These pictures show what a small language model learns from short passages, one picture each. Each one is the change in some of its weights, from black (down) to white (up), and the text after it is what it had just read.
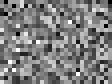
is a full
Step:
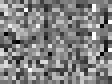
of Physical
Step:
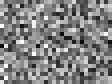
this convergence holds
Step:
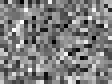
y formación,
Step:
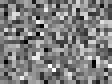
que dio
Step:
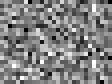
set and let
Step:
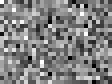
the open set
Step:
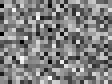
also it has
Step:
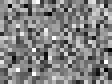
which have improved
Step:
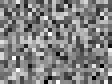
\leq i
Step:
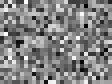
on the notion
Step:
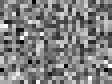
grado de
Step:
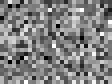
are provided from
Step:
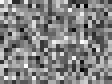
the components from a
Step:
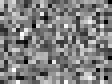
– deb
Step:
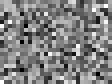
human body, also
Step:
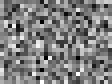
was analyzed
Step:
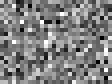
an interactive
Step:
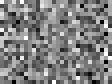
the latter
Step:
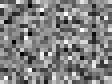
normal subgroup of
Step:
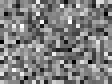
yang bekerja
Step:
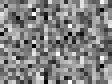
substitute the
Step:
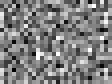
controle da
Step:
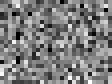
a vital role
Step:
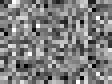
educativa como
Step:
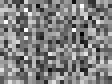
of the proposed
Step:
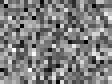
growth factor).
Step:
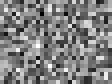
"A new
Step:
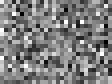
recall that
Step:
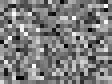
for personalized
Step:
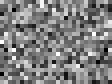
regular Radon
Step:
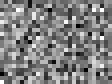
acceleration can
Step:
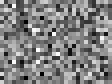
to better understand
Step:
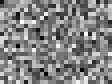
the Academic
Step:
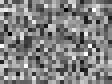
the time when the
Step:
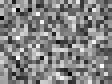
Table 3 shows that
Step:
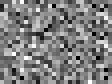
discrete E if
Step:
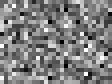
wrote a
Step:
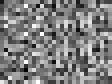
El Mehdi
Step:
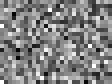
work without any
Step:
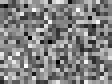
denote the smallest
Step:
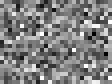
Hal ini
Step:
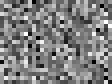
the couples
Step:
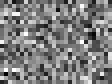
SDE with
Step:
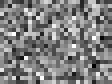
at designing a
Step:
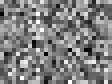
spindles per
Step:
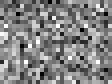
condition (1),
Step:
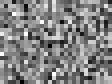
eight variables
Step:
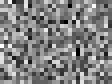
such as the
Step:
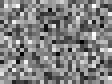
a finite set of
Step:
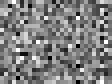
is replaced
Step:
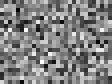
For the weakly
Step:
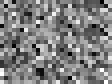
floor at
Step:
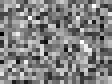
a polynomial algebra $
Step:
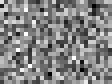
the model is
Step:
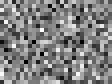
and it showed
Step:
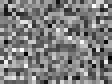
the characteristics
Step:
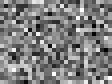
are free and equal
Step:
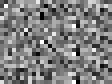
experience, and
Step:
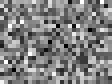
for residential
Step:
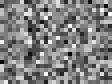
\C \times
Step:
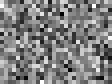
we stress that
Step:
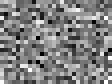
proceed by
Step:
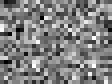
greatest in
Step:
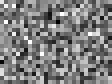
an element of
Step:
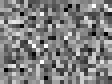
serie de
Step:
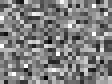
surge en un
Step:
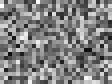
1 Type
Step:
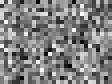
the two ear
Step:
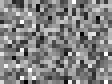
rational coefficients
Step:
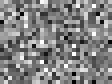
drive A
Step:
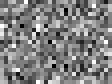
They do not
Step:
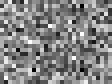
in the case of
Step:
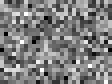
half line
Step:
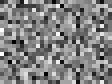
but also on
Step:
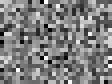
where we also
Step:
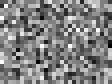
relations, where
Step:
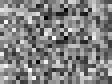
of those groups which
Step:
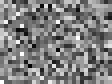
even knowing the
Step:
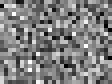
je sa
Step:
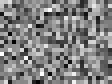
parameterizing and
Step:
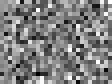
com valores
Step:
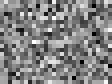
elements in $\ve
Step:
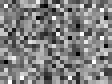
as artes,
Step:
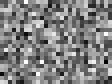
Available at
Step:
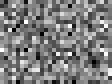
Nationen von
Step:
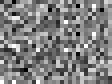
ou des individus
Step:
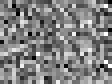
meios de
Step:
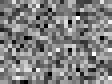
is compact.
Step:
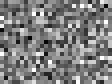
в сфере
